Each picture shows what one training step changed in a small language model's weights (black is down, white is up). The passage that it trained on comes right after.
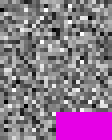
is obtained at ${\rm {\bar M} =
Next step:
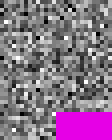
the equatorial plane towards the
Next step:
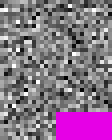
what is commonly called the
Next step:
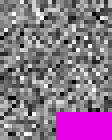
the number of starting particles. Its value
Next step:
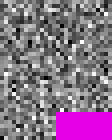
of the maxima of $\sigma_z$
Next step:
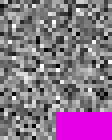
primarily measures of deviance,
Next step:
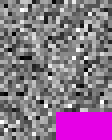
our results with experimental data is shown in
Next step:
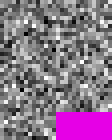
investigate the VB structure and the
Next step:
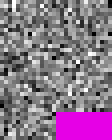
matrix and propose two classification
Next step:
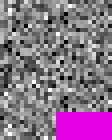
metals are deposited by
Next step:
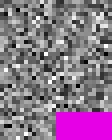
regime by a tighlty
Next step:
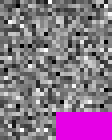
since they show similar patterns. From
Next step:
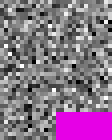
a standard rotating BTZ does not
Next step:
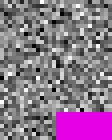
Research in Astronomy.
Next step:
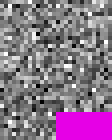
still lacking. The main
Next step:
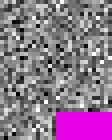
the recently discovered chiral
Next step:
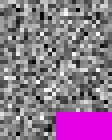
back-gate voltage with the
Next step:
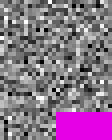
that the currents appearing in our field
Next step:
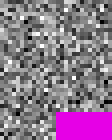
) \nonumber \\ & - \bigg (
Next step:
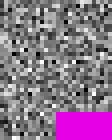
from the diagrams in Fig.
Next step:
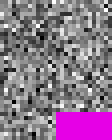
further revealed that PDCD5
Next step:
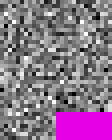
we examine data sharing, the
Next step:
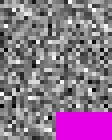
axes of the local coordinate system,
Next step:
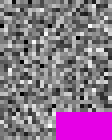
a specific location in the inspection
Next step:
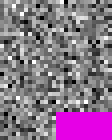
evolution. What has been discussed above is very
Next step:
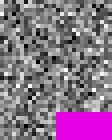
dust properties with respect to experimental and
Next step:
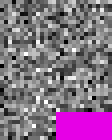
Nearly fully automatic
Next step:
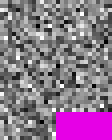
dependence of $\omega c$ on $L$
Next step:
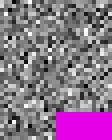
probe an interesting parameter space between the current
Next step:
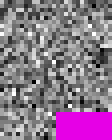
they did not exist, this being,
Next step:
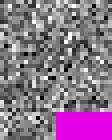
on the intended receiver.
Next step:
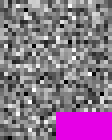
this work was to show that deterministic
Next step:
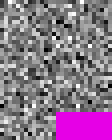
we used the fact that a typical burst
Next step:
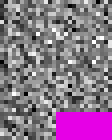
a new coordinate and momentum. The
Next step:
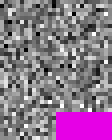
classification tasks
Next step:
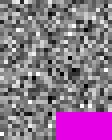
and the phase of the signal. The phase of the
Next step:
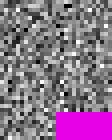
$\sigma$ is Poisson's
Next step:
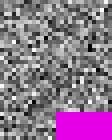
to the interaction with the driving field, and
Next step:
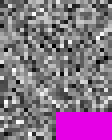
very long time. This is a single event,
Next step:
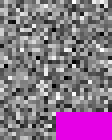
both these masses are negligibly
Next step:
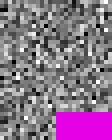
construction, incorporating final
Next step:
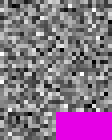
$\ell\sim 200$cm. In order to
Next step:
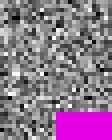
small bodies, distinguished by
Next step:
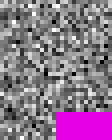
the associated fluctuations couple to
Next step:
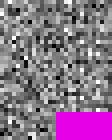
observe neutrinos before
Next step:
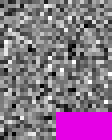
*Vehicle* is a
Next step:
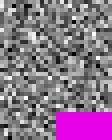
As a final confirmation of this
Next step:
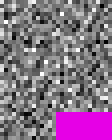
disk exponential profile using a scale
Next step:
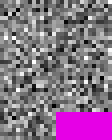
applied along either the $\x
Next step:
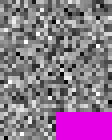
$i$ may slightly differ from
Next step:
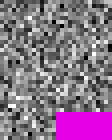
budget is absorbed by the
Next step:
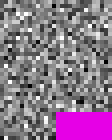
and $\tau_e$ are constant. We
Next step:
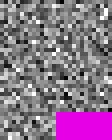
Cu-Ag sublattice.
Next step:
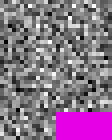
algorithms for constructing approximate matrix
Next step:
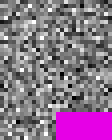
to $17\,s$. The non normalized
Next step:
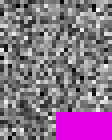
ladders. Planar chains
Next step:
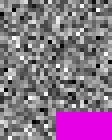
Within this model, students often
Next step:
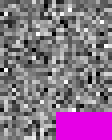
surface tension of the polymer,
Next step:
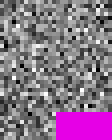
but certain except in the
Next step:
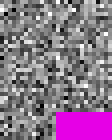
and \emph{how} to fix the
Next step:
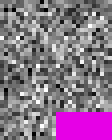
to make sure simulations are always in
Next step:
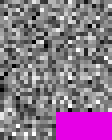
the the red and blue curve represent the
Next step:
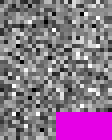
by a phase which depends on $\ul l$
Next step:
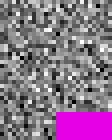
identifications in a different way. The
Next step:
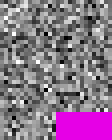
combinations. If the service has
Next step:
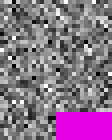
generalized Legendre functions. In this
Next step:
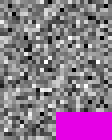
that the fact that our two-loop result does
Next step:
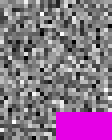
Banks and H. Georgi,
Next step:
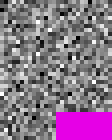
$\psi_{E}$ one can assume that
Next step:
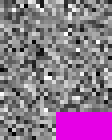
pre-trained on RANS and then
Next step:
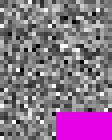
with these assigned extensions,
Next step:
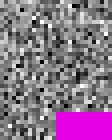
the high-oxygen-content
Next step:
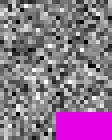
of the advancements and challenges
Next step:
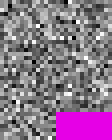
along $z$ axis direction and that
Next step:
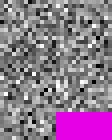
in \cite{usnew}. Modulo
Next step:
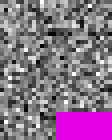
\Delta t}} \int_{t - \Delta
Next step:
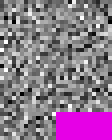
of the three partial wave amplitudes in
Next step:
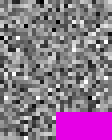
the potential energy landscape may
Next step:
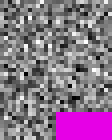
of the vertex estimation. The dominating
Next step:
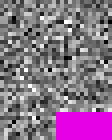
valid also for the moderately
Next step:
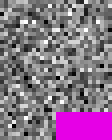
out the relative response of the
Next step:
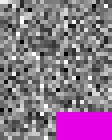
$\Delta=2Gl$ for even or
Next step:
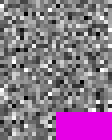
dynamical chiral superfields defined by
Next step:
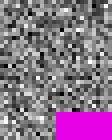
either $\Theta$ or $\$$ is
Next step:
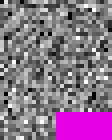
the above equations, $a$ is a lattice
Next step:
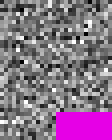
outage probability curves for a
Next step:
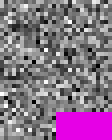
$\varepsilon=\varepsilon_R$. To show that the
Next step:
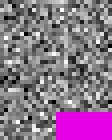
greater in the Sandage region.
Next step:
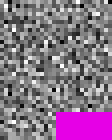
there are complementary strengths and
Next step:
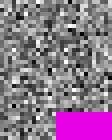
amount of partial coherence
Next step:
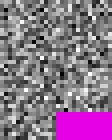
the event are used, except for those
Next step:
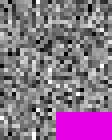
for calculation in mathematics.
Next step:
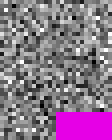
within the $1\sigma$ error bounds.
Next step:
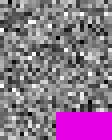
and weeks up to several
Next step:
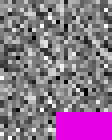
three datasets for evaluation.\\
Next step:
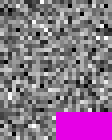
wavefunction, and so on.
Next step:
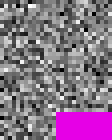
and experimentally, these cross-terms can
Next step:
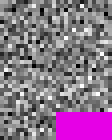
by using the standard procedures in
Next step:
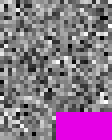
parallax measurements of the two
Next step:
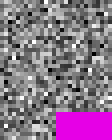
onto the synapse capacitors
